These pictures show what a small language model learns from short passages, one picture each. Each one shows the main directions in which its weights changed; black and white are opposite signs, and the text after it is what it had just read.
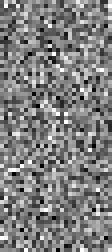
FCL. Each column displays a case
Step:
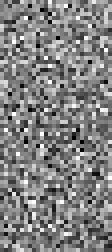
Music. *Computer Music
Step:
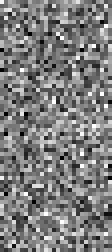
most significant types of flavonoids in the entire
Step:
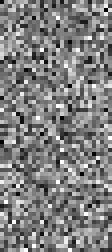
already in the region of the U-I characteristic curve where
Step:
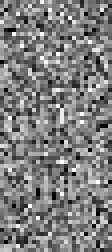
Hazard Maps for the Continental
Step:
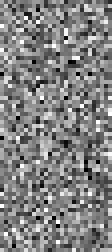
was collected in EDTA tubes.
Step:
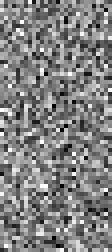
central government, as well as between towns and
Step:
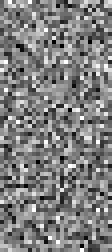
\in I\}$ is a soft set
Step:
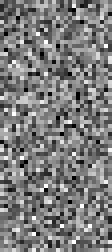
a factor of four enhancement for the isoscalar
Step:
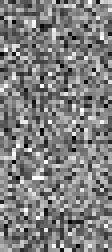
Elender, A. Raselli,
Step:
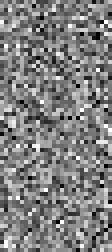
naloxone (Schneider et al.,
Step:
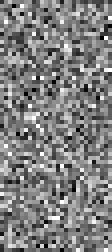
the emergence of this new workflow is
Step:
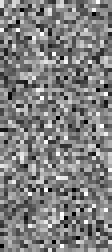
gestational age (SGA) with
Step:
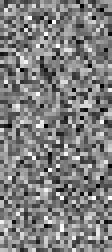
in maintaining peace in the South China
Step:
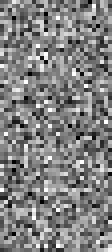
a disaggregated optical metro network. The
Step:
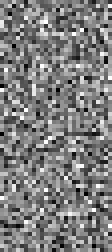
Hall effect, but indicate a small contribution from
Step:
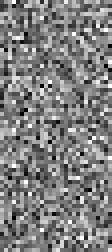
Older medical texts and several versions
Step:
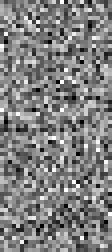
were of Yes/No type and each correct
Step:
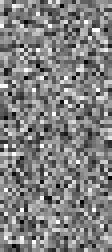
total of 4,610 predictors. We find
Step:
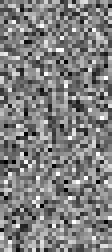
regional tourism colleges, short
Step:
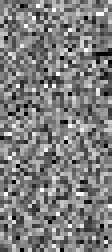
model re-equilibrate. Setup of
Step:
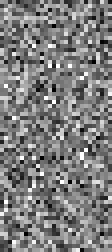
WMAP First Year Sky
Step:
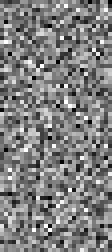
enrichment of hydrophobic lignin
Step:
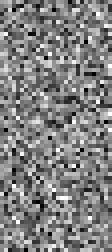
field in Purbalingga. This method was
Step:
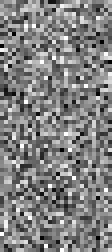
alone. Another 8 patients (38%) in
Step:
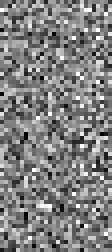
surviving hypoxic stress are likely to be a
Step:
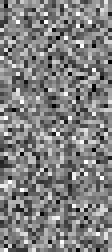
7. Fritz Steffen
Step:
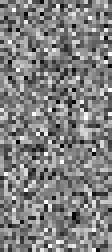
the splitting of the (hhh)
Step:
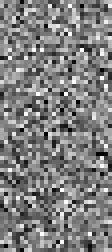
radiation for the first scattering and the initial state radiation
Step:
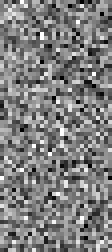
not clear if even conceptually a quantum computer could be
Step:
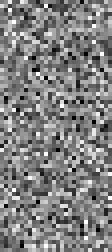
L$_X$ relation (Fig. 2b).
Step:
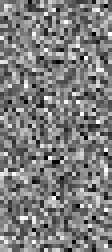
H tones, the data available for this tone is
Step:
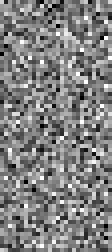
thus subject to merger control), there is an
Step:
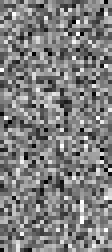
the fatigue cracking failure mode). It
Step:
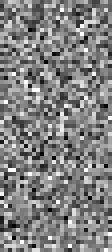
in contact with the rollers have a
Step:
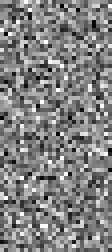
Biology, Islamic Azad University,
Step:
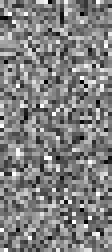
have been therefore implemented, providing a robust
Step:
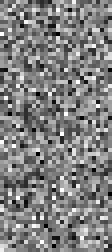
Subsequently, the characteristics of the beam remain
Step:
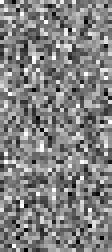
that work has to be fun, too. For
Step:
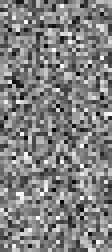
Optimization of the Oil Jet
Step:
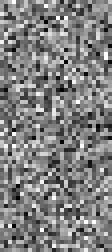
and laser backscattering distributions.
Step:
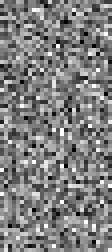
and 100K in good agreement with the literature since the data
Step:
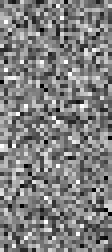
been suggested to be responsible for the mechanical properties
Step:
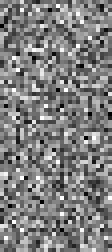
dynamics or changes has also technically faded out the
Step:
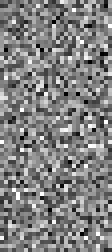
quiescent RG-Nova and
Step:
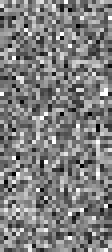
shown in: Tables 7 & 8). The weighting
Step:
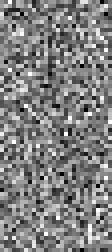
European average: one fire-fighter per
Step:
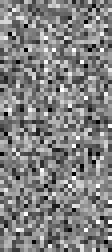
We have used the Steering Group both to
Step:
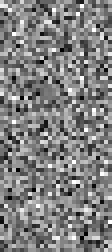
what are the implications of the normal ISM
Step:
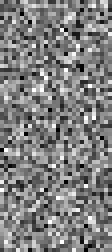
class work. - There is a significant difference between the students
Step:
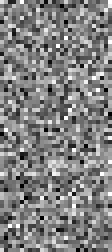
noise temperature is by no means equal to the ambient
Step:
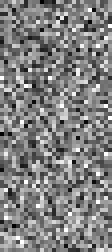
we are beginning to see more and more music
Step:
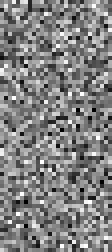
kernel for 20\% of the problems, and more
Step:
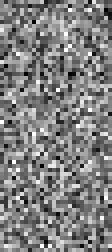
line, is a key objective. On the other
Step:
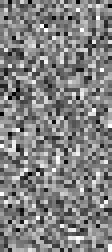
{author} {\bibfnamefont {Y.}~\bibnamefont
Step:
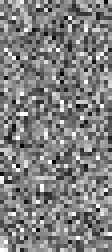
identity matrix, $I_N$, in the
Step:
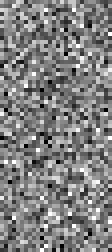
as to the number of runs per machine. -
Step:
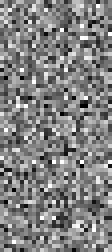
at -70°C until further processing.
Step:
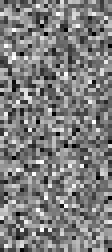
of the microscope objective after being reflected by
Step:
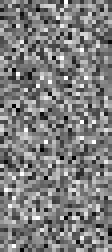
that are tailored to their needs. I use
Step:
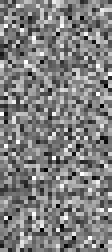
"Often used" and "Sometimes
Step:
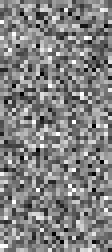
traffic on the trusted network and make
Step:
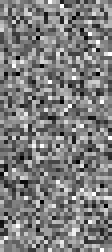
oral iron and amloki were considered as
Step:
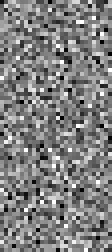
Floor Pratik Market,
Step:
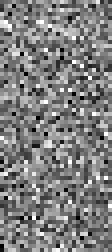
4: Measures to Improve Access
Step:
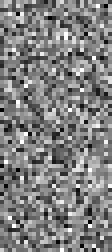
lead to consistent cosmological models if the curvature is
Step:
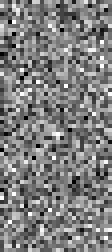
yields the same estimate due the fact the Fermi energy
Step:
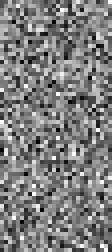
internet, such observations have already been made.
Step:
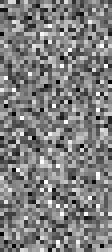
or negative, which depends on the environment noise. Therefore,
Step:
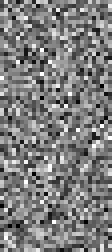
GAHBO algorithm for optimal performance. In this
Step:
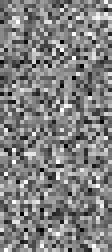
in order to discover new anthelmintic
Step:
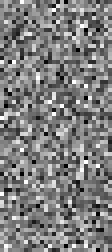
constant at 20° has been observed to be
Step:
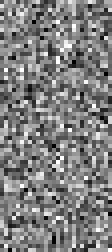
this paper is to tackle the pricing problem for
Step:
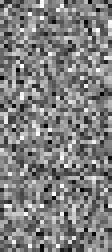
Telkom Indonesia is expected to focus more
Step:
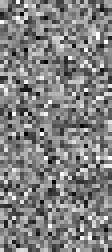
components of the neuron that most closely matches
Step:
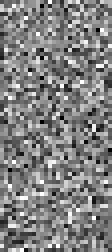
square one. In this example, the mask
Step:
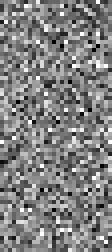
- Nasl. sa naslovnog
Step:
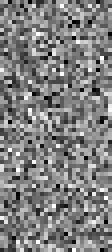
effective spin-1 IH phase, and (ii)
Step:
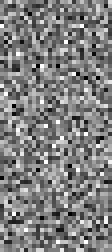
findings indicate that, while human moral decisions
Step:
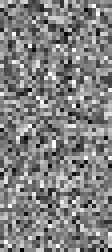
atom, ~\cite{Hung} our
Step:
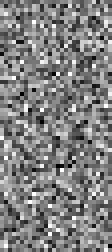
companion paper to our earlier formulation of
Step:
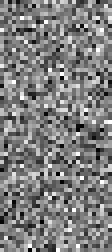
для обох
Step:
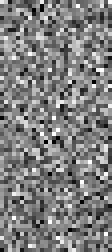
to the orientation angle of the measure. Since spatial
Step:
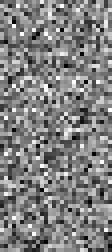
less than 30%. [24] To determine whether the
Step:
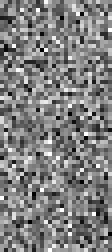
material can also change with the temperature. Generally,
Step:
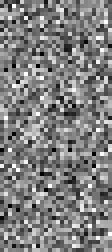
extracts. The phenolic components were
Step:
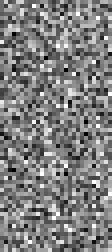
axes: the walk with
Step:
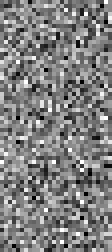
correlations and low-degree nodes. We show
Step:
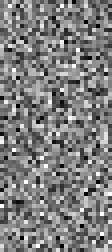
usually inhomogeneous in real experiments,
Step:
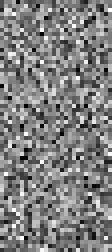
values than CC's air-cured
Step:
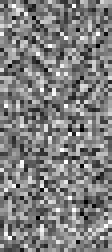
a simple extension of the fully asymmetric simple
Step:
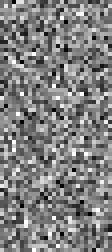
and their role in sustainable crop production if utilized
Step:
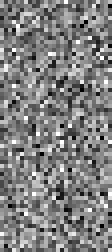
observed at high doping. However, these differences do
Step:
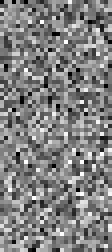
Some of the major learning approaches – neural networks,
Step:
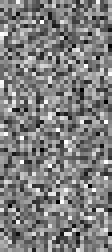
dust temperature at the inner radius. This is one
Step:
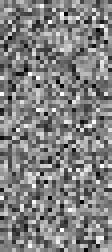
outside of this network with longer hearing
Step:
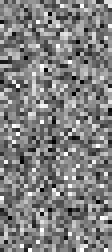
a bay plan, which does not make it possible to
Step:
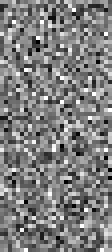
against smallpox) and immunosuppression.
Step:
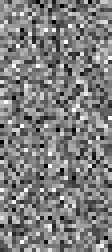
menopause with no desire for future
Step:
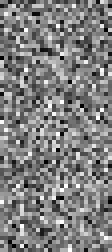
Analysis Software (SPSS Inc,
